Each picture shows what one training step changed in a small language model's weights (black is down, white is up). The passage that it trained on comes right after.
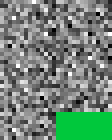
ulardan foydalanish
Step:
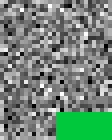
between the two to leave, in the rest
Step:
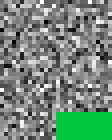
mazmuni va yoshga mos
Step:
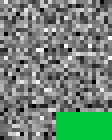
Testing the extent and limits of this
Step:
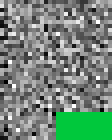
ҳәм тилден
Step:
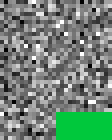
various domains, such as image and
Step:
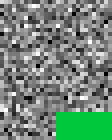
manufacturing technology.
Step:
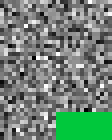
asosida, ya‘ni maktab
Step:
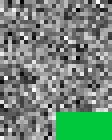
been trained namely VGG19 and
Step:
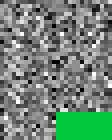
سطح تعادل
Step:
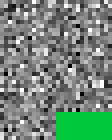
maktab muhitiga tez
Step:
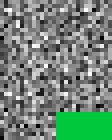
performance of AV-TSE models,
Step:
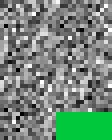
are in the same dependency group. For
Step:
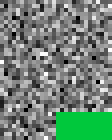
the electron effective Bohr radius,
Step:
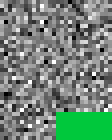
Hall bars of nominal length
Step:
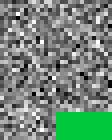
cosplay en la salud mental
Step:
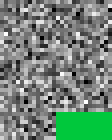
data kualitatif adalah 1)
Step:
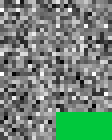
modulation, not merely a statistical
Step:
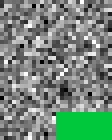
anticonceptivos. Otras
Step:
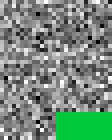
para transmitir datos utilizando
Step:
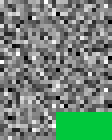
this paper, we assume we are in
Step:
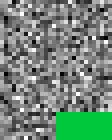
экономической и
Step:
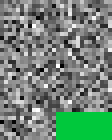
dan kewajiban untuk
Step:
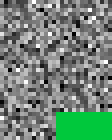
$\delta$ with one parameter $q$:
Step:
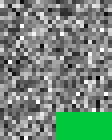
10% est sûr à $\pm
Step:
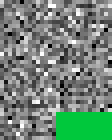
also investigate the asymmetries for
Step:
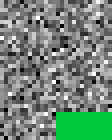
f_{1}$, we have \begin{equation}
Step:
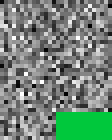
historias (Taylor &
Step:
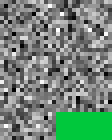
is an active process in both languages
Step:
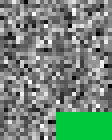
// Statisticheskij
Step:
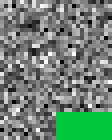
the model, and therefore the physics is
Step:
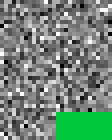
the two asteroids has been
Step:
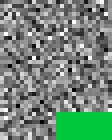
ижтимоий роллар
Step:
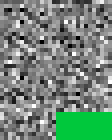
мы знаем их имена,
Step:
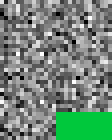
paper serve as representations of
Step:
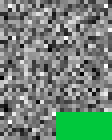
differential ideals and they arise
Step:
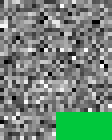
with lower limb edema,
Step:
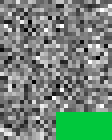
- *Zien Journal of Social
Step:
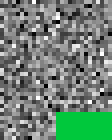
IoU superior a 0,9.
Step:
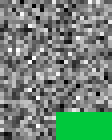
власних освітніх
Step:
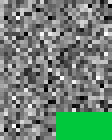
(aligned parallel to the $z$
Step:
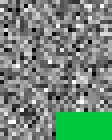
Accelerator Laboratory
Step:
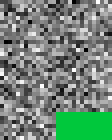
(2021), o gerenciamento
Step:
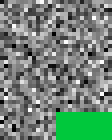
McHale, S. M., &
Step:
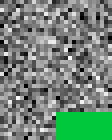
Uzbekistan – 2030.
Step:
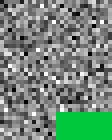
local, national et international.
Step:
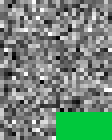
analytical expressions for the
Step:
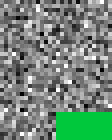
los contenidos que debe dominar
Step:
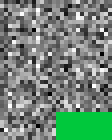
посилену увагу до
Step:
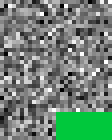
be subsequently used by the
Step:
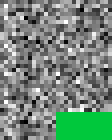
davrlarda yaratilgan
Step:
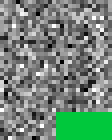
is a dimensionless constant, results
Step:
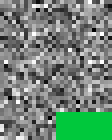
omixta yem sarfi va
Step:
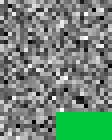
te kunnen gaan, is
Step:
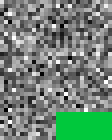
as they are limited to a few
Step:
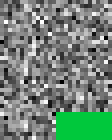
bootstrap approach to study the
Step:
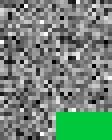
de 16 de Abril: um
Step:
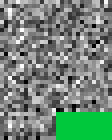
Humberto. Hispanics and
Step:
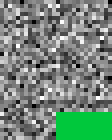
of both the kinetic energy from the wind
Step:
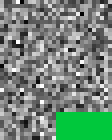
namely, long-lived stars:
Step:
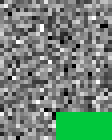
in $\varepsilon^q$, we derive
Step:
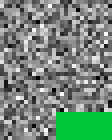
is structured such that the condition for the
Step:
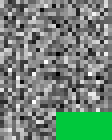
being that this state is independent of
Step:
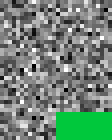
diagonal. The above
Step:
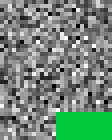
equal treatment between men and
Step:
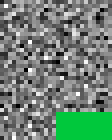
Nganjuk, sebagian
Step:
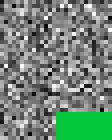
komponent qanday amalga
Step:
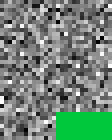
o fim do século
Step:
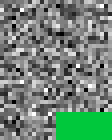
partir de 2027, existirá un
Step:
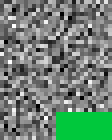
con una media de 6.55 en una
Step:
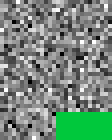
} \label{fig:traeg}
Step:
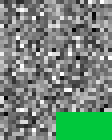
saylov natijalari va
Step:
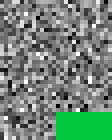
Manual de Dermatología.
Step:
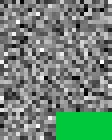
essas classes são fundamentais
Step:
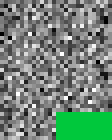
loading the output loop. The
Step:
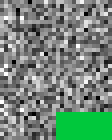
dastasi va asosiy qorin
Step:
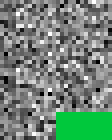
of the discretisation can be found in
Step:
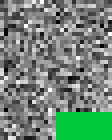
in the supposed SM phase,
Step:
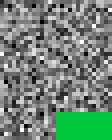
$SU(2)$-matrices the
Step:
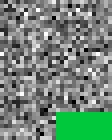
this technique has been productively
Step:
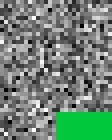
مقياس ROC ROC
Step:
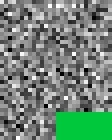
ecliptic coordinates. \\
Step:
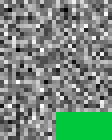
jetistiriwdi 163
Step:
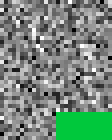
shows two discontinuous jumps
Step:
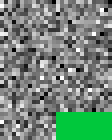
va qizg'in baxs
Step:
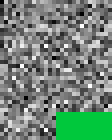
and projection strategy. For
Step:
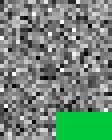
enviroment for TeV particle
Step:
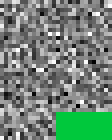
descent does not significantly affect
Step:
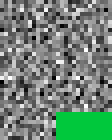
стоит чашка воды
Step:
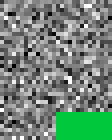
con la entrevistada cómo
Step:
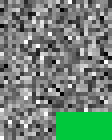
present) and $n_B$ is the
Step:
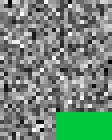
bodies be generalized for other
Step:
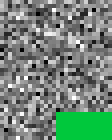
scales as compared to rapid
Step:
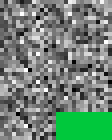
delle teorie del conflitto
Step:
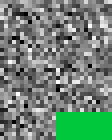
al margen de las problemáticas
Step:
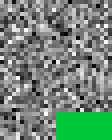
show that, for both Python and
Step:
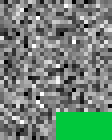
the higher FP scatter clusters
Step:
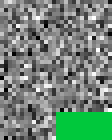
onset of the shock transition
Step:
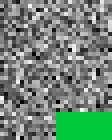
enforcement officers of the
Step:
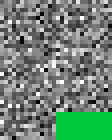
bo‘ladi. Bu nam
